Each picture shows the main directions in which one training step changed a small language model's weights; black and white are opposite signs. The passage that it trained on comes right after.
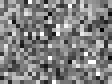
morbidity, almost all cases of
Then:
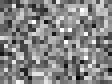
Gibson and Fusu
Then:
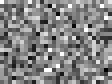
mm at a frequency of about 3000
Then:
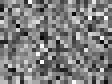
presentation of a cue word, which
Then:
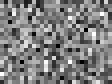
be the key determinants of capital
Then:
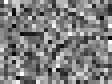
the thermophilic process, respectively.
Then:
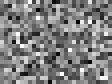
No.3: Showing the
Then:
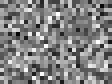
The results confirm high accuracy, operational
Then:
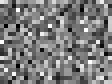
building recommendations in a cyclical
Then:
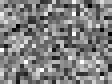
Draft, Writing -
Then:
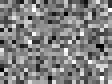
and they get sexual orientation at an
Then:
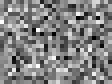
region: Expanding the possibility of
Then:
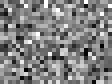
opens up to Iyer about
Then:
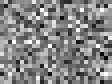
first straight razor for men which was
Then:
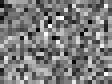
plant. Observation begin with the appearance
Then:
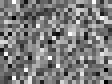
compared to the message of the
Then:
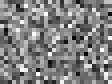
may be used for confirmation in selected
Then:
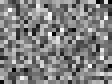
propagation maps obtained from actual measurements over
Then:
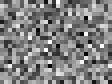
mobile, the user in takes their
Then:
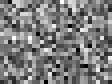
the latent variable and other latent
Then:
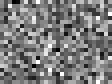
it possible to rapidly collect data from a
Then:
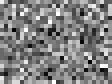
Prof. Geeta Singh,
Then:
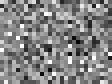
is the leading cause in all age groups
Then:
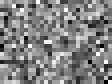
manures in combination with chemical fertilizer
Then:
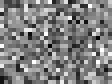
handle using a series of
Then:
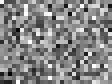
increase the feasibility of performing economic
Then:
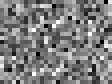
cannot definitively assign specific processes to each
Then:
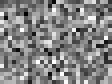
Fig 2. Return loss parameter
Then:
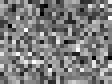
CONFLICTS OF
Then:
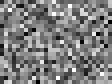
Bernard Schott [5]
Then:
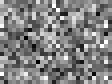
facto research design was used in this
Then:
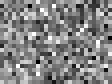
crucial that care options are provided in a
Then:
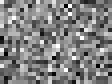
addition of nanoparticle percentage depends on
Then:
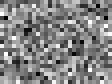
was accepted. However, in the
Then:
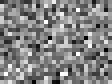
verb *pystyä*
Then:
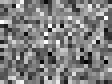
showed strong correlation with the reference volume using
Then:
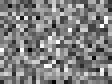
Study of the process of database and creation
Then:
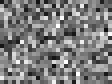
healthcare workers, continuous evaluation of the
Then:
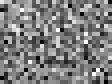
it is unclear if exposures
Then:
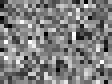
label [QR Codes]. The
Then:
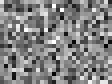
model can be applied to any
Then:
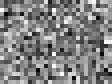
largest σ (20 month) and
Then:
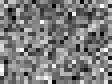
CLASSIFICATION OF
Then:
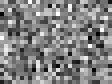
Even if they are trying to adapt
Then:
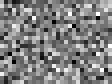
the rift zone. Other
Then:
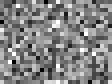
individual fade durations. Results are
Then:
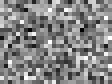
pair analysis was performed and patients were followed
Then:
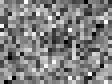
who wants to study them and,
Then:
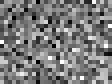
statements offered by the folk under
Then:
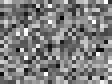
in this study cannot be fully
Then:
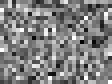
are being heralded as the
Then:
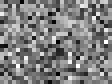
of a social nature. In
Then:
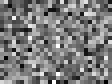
2 years. Initially the
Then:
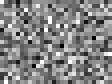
base. The function of the
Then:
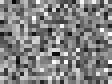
possible differences in semantic category processing of
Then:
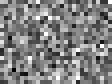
INTRODUCTION Primary postpartum
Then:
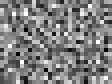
to a more oxidized species (Figure
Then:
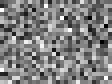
from Content and Process Perspectives.
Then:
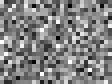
works with the natural elements.
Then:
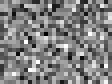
because minimal resources are used, and are
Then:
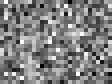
the Project Management Body of Knowledge
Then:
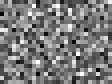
the development of e-banking
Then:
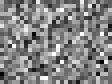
separation of buckypaper from the
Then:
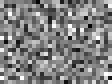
the role of academic committees in
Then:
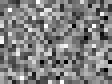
series conducted at department of
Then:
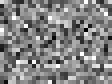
loading cycle in a tension-compression
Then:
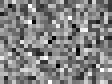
carbon steel that has been drawn and then
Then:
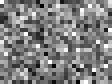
an often-used version for pupils
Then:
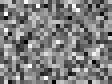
showed that price of carp is increasing
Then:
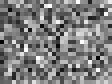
Area activity with Tangram parts
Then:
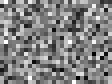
for up to 300 minutes to obtain better
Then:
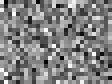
the system so as to maintain rated
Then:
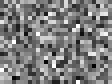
of the disease, progression of chronic
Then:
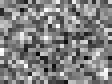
JiTT. Statistical analyses revealed
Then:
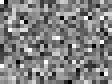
1 μ m. natural polymers are
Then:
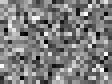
> 0$. Limit to sets of
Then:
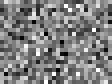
that both species Water Lettuce
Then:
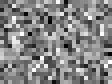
last scene (Act V Sc
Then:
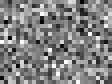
also supports previous findings on the subject
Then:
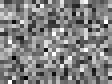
is very rapid in comparison to other reported
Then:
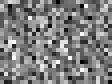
minor modifications based on expert review to
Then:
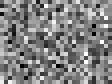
during DNA extraction that has been reported previously
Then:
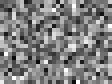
evaluate one's thinking activity, behavior,
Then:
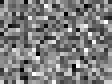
language training, and a liberal
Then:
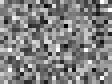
vision is for large-scale data to
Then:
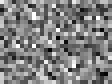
chemistry*. S Chad and Company
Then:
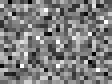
in The Colorado
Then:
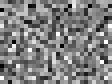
gas emissions from basic materials production is the
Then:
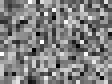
be associated with motion, then we argued
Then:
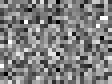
The major conclusions arrived at from the
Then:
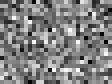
and then conducting research and monitoring to
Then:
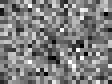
and general EOSC stakeholders at
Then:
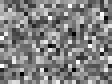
technique may help guide the choice of the
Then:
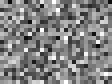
The EU's unwillingness to
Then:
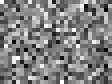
generate the results of this work are available
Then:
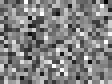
we decide to remove one of the
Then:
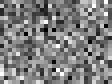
acceptable. Moreover, it is observed that
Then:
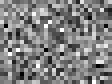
world. Both domestic and foreign
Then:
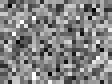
ratio and PER, the light was
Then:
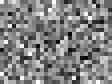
0.1% solution for onset
